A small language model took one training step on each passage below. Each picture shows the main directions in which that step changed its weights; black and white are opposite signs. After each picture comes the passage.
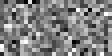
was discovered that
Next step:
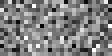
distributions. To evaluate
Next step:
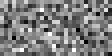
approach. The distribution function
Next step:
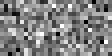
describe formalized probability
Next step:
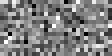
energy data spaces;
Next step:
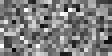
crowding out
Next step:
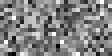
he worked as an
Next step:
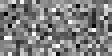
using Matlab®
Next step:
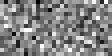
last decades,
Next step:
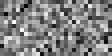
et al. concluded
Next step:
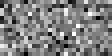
with a digital shift,
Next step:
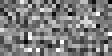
enhances their own
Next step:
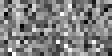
seekers have only
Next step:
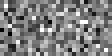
(output and
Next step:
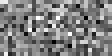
difference between classes in
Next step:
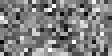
also that the contribution of
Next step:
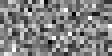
and Technology*.
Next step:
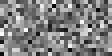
the first time with
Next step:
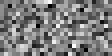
prior to patching
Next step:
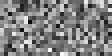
so the edge channel is
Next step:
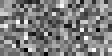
This is a physical feature
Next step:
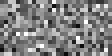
the absence of
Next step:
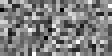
of two absorption
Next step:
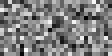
of structures are specifically
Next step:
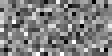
to an estimate of the
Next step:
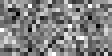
receptors for
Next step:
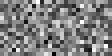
has been suffering
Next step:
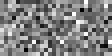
human study involving 15
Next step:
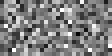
a set of connected
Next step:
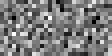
as a service
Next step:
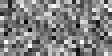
The other parameters are the
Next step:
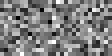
of evolution that are not
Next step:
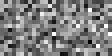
resources, as also the
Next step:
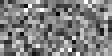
surveillance on the
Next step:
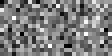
between galaxies as proposed by
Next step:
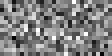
4, and is now
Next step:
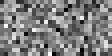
an expression of his
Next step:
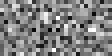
in developing stages
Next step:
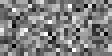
most commonly observed between
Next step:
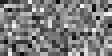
contained 30 items
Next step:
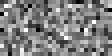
same intervention may
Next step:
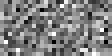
done by inventive
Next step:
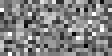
and contribute to
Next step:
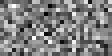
in the long-term
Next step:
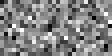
0.05$ considered
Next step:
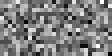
W over a full
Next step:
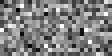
coverage radius of
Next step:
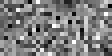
sources in the lowest
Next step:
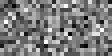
the main flooding
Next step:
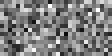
- Integration with
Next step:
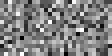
Patient was
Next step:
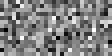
arising mainly in
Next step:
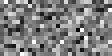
data, which is
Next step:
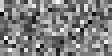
and thus may be considered
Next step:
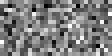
until the bare
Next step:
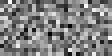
contributions from vacuum polarization
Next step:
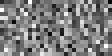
and the most obvious
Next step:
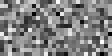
Education |
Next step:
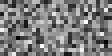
and subsequent energy
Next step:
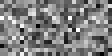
nova. The
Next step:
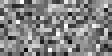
using different glassware
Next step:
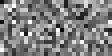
ethanolic solution with
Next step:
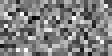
other academic publishing
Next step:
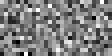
and hygiene
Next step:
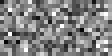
conventional Fermi
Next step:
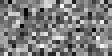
a disruptive
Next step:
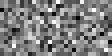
despite being in
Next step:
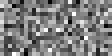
to help ease the
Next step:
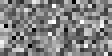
Cases resolved
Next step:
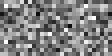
foreign affiliates
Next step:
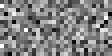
is \ben
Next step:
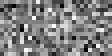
intelligence and
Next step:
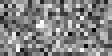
significant background rejection can
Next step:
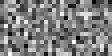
a small degree of
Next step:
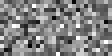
files that will be
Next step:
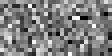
fuzzy output
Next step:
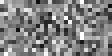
Bode dam for
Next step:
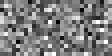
not return to the
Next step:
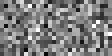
observed an activation
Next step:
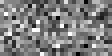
However, developing effective
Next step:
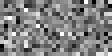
therefore some researches
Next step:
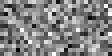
certain amount. Their
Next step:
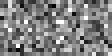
The transition probabilities are
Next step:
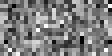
the aircraft
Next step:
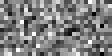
and image processing,
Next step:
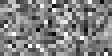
the event horizon for
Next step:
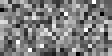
of the power consumption
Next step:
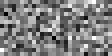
experience while performing
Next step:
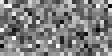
the augmented
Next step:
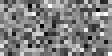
systems can counteract
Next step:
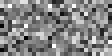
with excellent results
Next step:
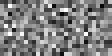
every minute until
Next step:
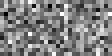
order (specular)
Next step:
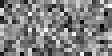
with respect to the
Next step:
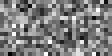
most promising materials for
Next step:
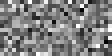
those of the typical
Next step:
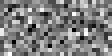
statement types in order
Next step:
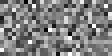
is acceptable,
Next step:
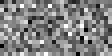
cosmological constant, and
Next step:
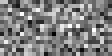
shock revival after
